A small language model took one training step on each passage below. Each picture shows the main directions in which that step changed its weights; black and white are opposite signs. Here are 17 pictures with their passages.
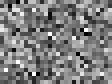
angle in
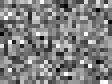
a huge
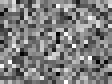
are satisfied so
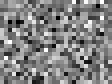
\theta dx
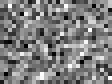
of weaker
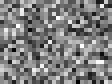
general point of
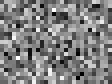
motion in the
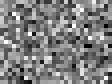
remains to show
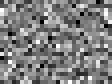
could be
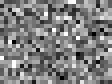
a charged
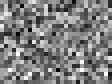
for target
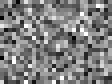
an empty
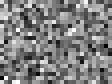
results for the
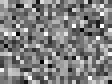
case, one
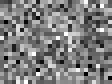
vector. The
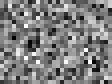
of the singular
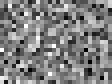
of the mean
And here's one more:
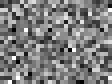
the host
